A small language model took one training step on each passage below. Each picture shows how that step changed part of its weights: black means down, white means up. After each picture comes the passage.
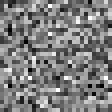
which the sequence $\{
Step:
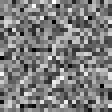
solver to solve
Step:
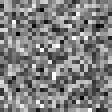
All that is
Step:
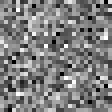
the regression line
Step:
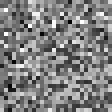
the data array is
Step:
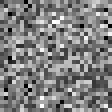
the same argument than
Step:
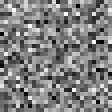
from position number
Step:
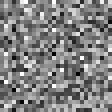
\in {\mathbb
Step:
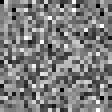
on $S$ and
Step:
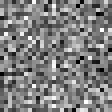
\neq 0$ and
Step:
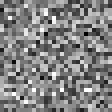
energy of
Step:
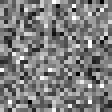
visited by
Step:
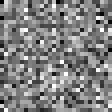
\in I$ we
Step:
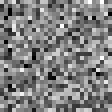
the fixed, larger
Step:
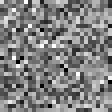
general result. The
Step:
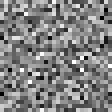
for computing
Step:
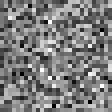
Then we have the following
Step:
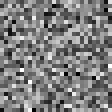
the partition associated
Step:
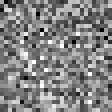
invariant when we
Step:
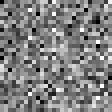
\right) \Gamma
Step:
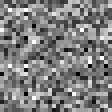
the almost complex
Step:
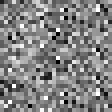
and maxima.
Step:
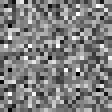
A-bound in this
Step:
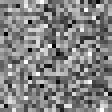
term of a deterministic
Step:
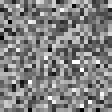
in machine
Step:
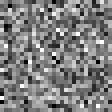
Multiplying by
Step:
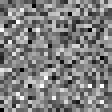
allow us to obtain
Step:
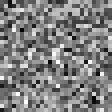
the hypothesis
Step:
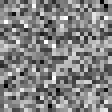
was proved in
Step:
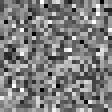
actually shows
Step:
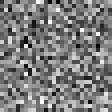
respectively. To this
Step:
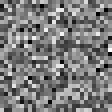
${\mathcal A}$ is
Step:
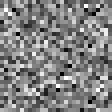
the weights of
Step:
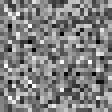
$N$, there exists
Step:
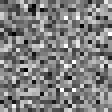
to a change
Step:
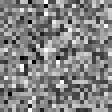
poles, however
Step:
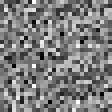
such that $k
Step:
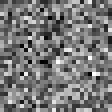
The following result is an
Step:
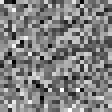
$\exists c
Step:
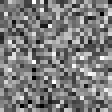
with HSI
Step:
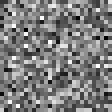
upper-bound on
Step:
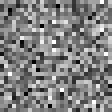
inequalities, we
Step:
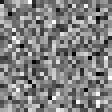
que les
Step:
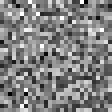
unique fixed point. }
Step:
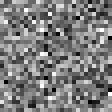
process of updating
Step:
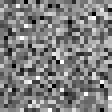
our curve $\ex
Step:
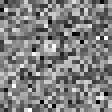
terms involving
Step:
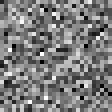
is satisfied for a
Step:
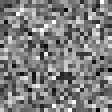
(10) follows now
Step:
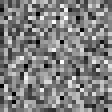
2$ and hence
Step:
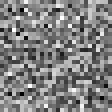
exact. In particular,
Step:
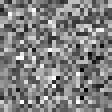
if and only if
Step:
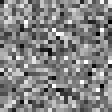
\vskip 10pt
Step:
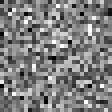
this is not the
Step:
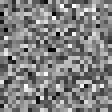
most often in
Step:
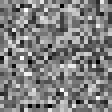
$m$ random
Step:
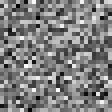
the category of
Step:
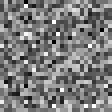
eigenvalues of the
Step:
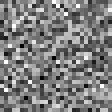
has vertices
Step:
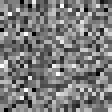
group. QED
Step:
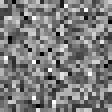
Euler system,
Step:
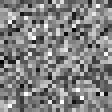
in [22] that
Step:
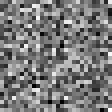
The first author is
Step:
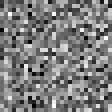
J \rangle$ and
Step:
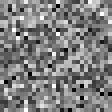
domain. For each
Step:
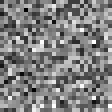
referred to the
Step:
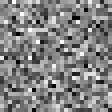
the ghost point
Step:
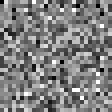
in $S$ and
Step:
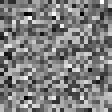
is not a real
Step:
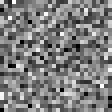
and $\rho$
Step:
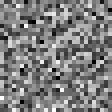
curve shows one of
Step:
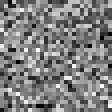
the unit disc
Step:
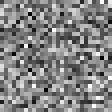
\bigskip \medskip
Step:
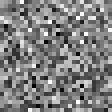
that approximately
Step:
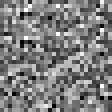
characteristic $p$
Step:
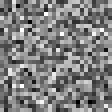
points and their corresponding
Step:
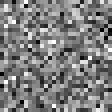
\leq a$ and
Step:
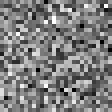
of humans
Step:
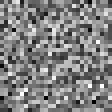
be written as
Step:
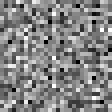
\node at
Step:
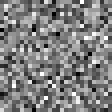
and {\em directed
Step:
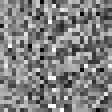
error norm}
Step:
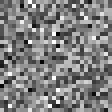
is given by $$
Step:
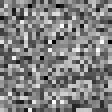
commutative square $$
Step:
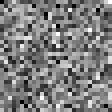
becomes the following
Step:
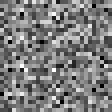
Also we have the
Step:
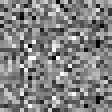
To prove this case
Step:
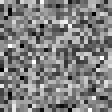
remain constant, with our
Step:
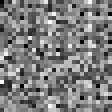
one has $$|\Delta
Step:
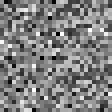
such a vector satisfies the
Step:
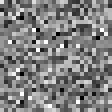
we first prove that they
